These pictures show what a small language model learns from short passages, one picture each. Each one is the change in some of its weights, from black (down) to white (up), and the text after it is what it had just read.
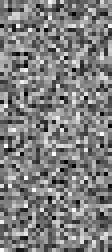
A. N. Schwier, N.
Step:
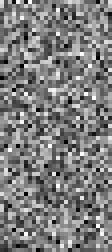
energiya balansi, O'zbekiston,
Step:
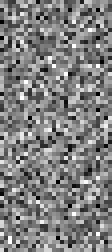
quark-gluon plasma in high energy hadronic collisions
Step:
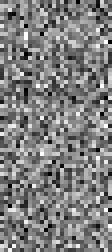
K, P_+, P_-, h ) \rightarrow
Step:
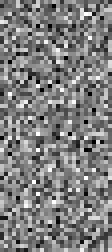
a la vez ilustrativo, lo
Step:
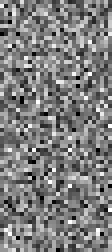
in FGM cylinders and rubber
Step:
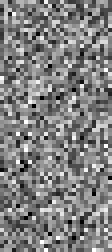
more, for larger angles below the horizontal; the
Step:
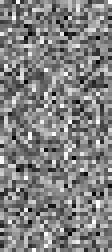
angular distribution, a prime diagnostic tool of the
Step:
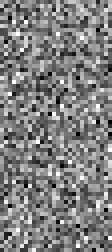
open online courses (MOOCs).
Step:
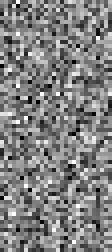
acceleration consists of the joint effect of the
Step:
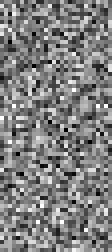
in the extreme multiplicities of ion collisions at
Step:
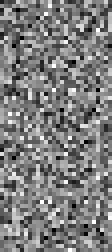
its low-energy properties at the mean-field level
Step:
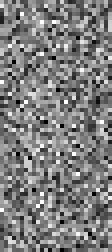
bo‘lgan. Abr naqshli matolar
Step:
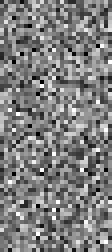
приводит к возвращению на
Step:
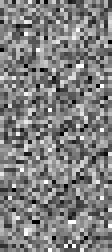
Banco de Dados, que gerência as
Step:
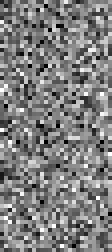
scaling would be imprinted onto the
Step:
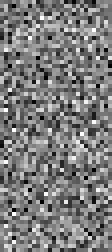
laboral em prol do regime capitalista
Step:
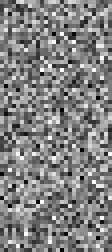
known. However, near $\nu \approx 0$, one
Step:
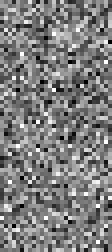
Bolalar adabiyoti namunalari deganda
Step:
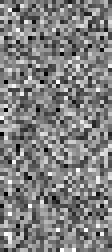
and membership catalogs}: Table
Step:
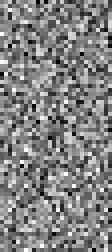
Integral FAR threshold would result in an
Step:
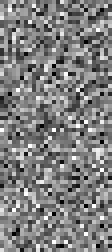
predmetlar unga jalb etuvchi
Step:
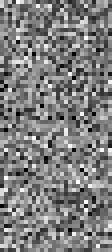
esapqa alıwdı talap
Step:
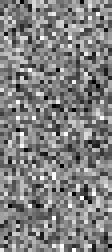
особенностям правоприменительной
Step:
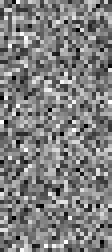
informations riches, bien que certains
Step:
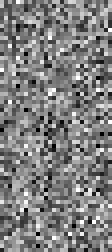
przeżywać szok,
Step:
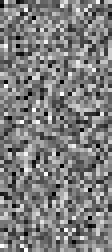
those in spin ice and photonic crystals, remains
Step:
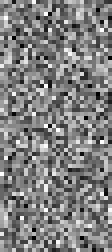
how these results can be used to study scattering amplitudes in
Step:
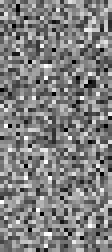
flow velocity increases, the pressure and density of the final state
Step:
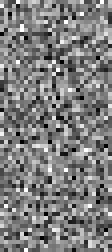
publisher's country, but some had two or more
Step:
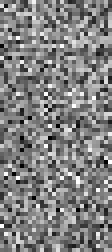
Бурятского государственного университета. 2008.
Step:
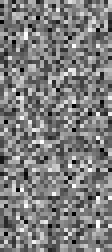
constant energy injection, the decay efficiency parameter
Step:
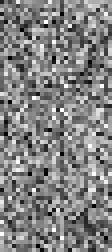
обґрунтування резервів
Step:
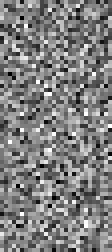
the question of whether the memristor is or is not
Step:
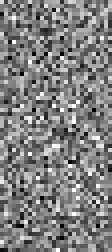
boundary of $M_r$ given by
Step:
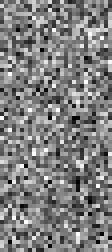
преступным путём, доходит
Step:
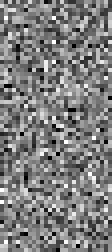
Mots clés : anthropologie,
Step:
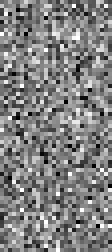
several gaps. A test to study the significance of
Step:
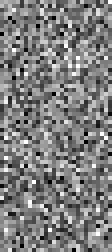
light of the recent Ukraine-Russia
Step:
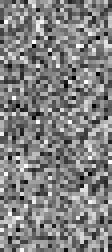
этим людям , булар- эти,
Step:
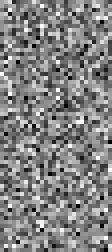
\centering \includegraphics[width=3.25in]{}
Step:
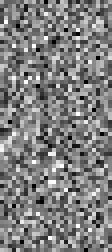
we will introduce the following redefinition
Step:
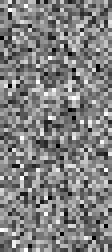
In type 2 diabetes mellitus,
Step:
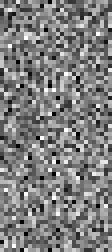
la majorité (70,4%) des
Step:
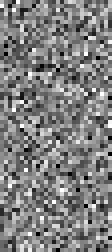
eindproduct geen boek
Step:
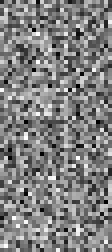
Noether charges, that the Kosmann
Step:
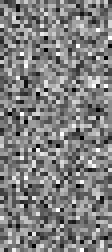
the quality of scholarly work and, thus,
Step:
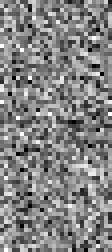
будущем, с массовым
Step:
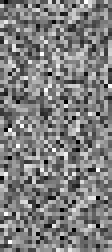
the Vicsek order parameter, denoted by
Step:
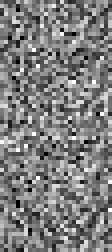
the system and the nature of the phase transitions would be
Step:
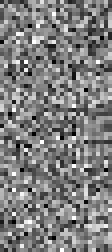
и Б), при чему је
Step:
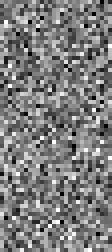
approach (which is as far as we know currently
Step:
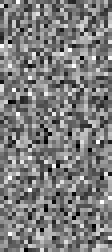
se generan de manera dinámica en
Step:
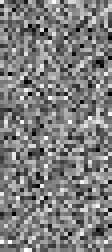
function for thermal processes. The energy flux density
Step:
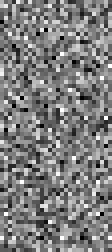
nomzodlarni tanlash ko'rsatkichlarini
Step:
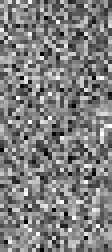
Paralimpiya harakatini rivojlantirish,
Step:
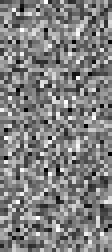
- 3.Raqobatchilar haqida
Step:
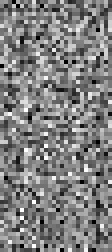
since they involve the mutual interaction of
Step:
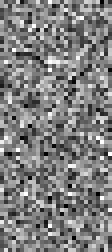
B.S. developed the theoretical framework and designed the
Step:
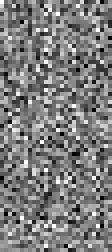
structure of each Hindi sentence is converted
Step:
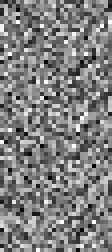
the associated footnote; %% use the ead
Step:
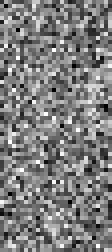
ривожланишининг мақсадли
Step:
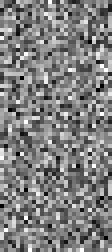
this erratum, preserving its original wording.
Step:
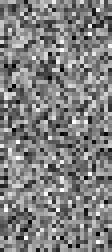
yüzeysel tavrını,
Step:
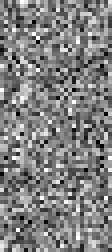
been developed concurrently by Yazdi et
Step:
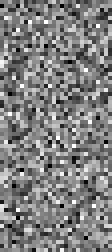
allow for modifications of the dilaton potential
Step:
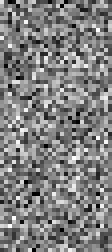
of bio-medical knowledge graphs} The data
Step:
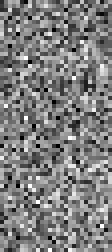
is trained with 448 different combination of parameters and
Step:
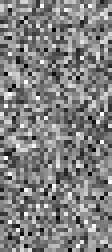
y los aprendizajes. Cuestionario
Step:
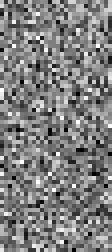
d. harmonizar a Lei Estadual
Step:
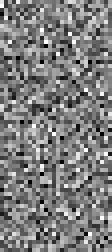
jedoch nach wie vor von physischen
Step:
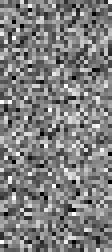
ekologik hamda xo'jalik
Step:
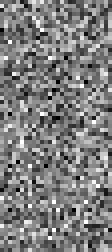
сделать это позднее,
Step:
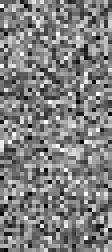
смысл для обучающегося.
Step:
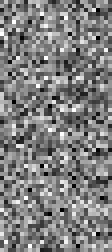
n’en sortent plus. Les soins
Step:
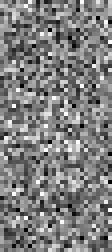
Nambu-Jona-Lasinio type
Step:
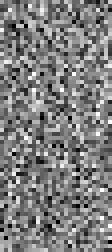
condition monitoring data from an aircraft
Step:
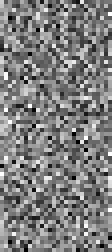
Koopman decompositions begin with eigenvalues corresponding
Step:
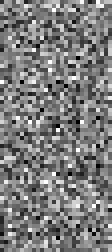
$A_\textrm{FB}^t$ at the
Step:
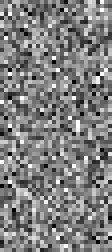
спроможності Модель інноваційної
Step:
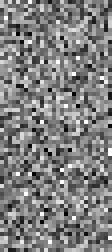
Daarna gaat hij over tot een
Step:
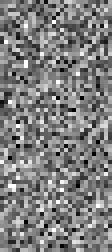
the torqued inner boundary, the same profile for the
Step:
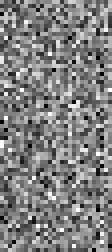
proposed visualization on three classes defined in the package
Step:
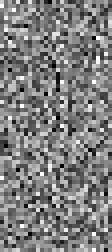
Igual != Diferente
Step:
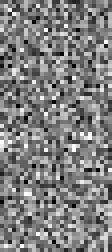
and highlight the need for high-resolution, physically
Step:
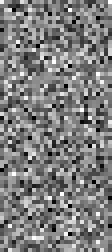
$ \Omega_{s} $ for $\Omega=
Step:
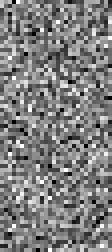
estratégico, y en menor
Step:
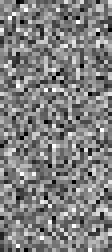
resto, si è mosso anche il
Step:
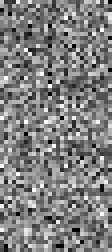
umane, sclavia etc.).
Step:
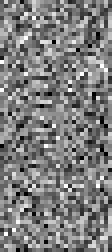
з випробуванням, та заходи
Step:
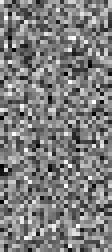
method. We describe each in turn.
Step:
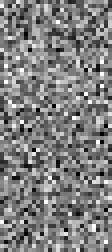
de *commodities*, porém,
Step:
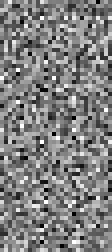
two heavy charged particles as they exchange a massless
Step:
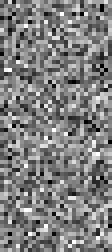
havzalarida qumoq, maydonlar
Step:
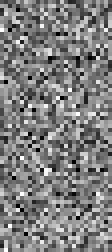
the ratios between different bands do not show a
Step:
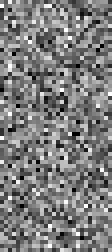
kebisingan. - b) Akibat
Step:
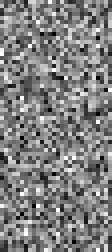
экономике страны, а также современные
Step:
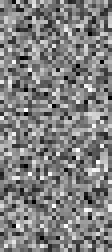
совершается для достижения определенных
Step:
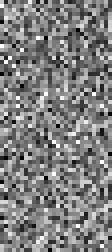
Yuldashev Doniyor
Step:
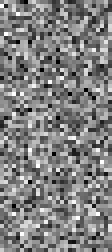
66-bet ¹¹ Sinelnikov
